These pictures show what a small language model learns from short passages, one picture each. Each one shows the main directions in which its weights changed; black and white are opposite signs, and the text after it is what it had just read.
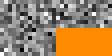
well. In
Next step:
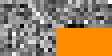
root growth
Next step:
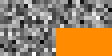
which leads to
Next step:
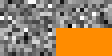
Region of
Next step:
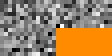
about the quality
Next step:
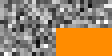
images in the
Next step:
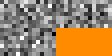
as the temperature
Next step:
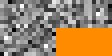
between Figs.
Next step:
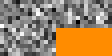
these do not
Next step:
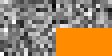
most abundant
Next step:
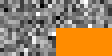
safe environment
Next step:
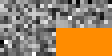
required for the
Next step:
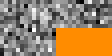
is better to
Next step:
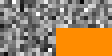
wisata yang
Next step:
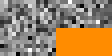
studies such as
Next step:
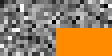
Social capital
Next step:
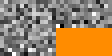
used in this
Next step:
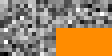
studied by
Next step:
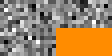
как у
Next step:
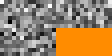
training of
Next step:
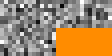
find a good
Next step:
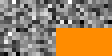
of water on the
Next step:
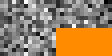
and membrane
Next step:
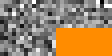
a powder
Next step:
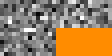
Federal de
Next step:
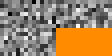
harness its
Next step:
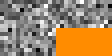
yil ham
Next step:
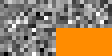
throughout the
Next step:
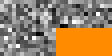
more negative
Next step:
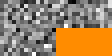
Coast of
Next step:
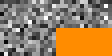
The taxes
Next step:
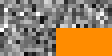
samples will be
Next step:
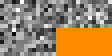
supply of
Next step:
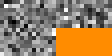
has been noted
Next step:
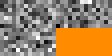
to reduce
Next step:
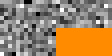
une pages
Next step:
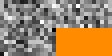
contains a
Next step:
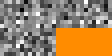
m alumina
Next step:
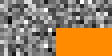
and framing
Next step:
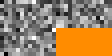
actividades en
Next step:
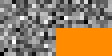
die gute,
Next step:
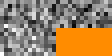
level it would
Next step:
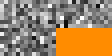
the subjects
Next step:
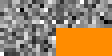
yang bisa
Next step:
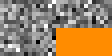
probability that two
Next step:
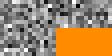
of depth
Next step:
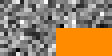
А также
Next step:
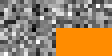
a peak
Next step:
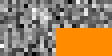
is mainly
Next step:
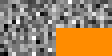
with the sand
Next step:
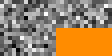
many other
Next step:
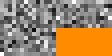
in previous
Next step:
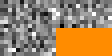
test parameters
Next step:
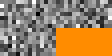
for angels
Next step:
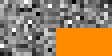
For every
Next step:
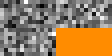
four different
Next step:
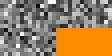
in het
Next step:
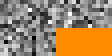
including the
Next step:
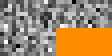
participation by
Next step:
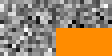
its development direction
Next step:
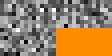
compensation as
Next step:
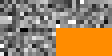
una visión
